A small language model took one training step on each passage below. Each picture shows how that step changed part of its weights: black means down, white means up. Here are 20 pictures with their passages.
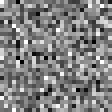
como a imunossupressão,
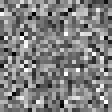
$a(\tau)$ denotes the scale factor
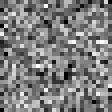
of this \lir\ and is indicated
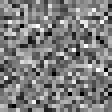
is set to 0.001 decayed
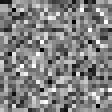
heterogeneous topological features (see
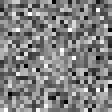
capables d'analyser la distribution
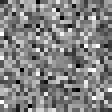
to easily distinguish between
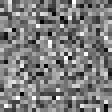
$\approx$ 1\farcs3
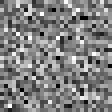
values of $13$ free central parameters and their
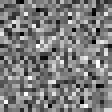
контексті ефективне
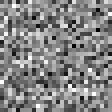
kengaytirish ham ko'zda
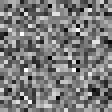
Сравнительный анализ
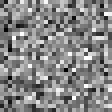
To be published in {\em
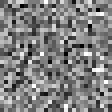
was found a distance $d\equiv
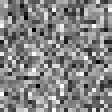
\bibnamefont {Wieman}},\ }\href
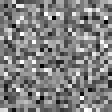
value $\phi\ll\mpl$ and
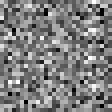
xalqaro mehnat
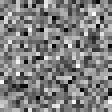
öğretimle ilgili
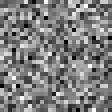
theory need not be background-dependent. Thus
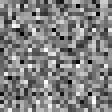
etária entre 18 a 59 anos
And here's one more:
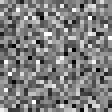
l'amnistie au
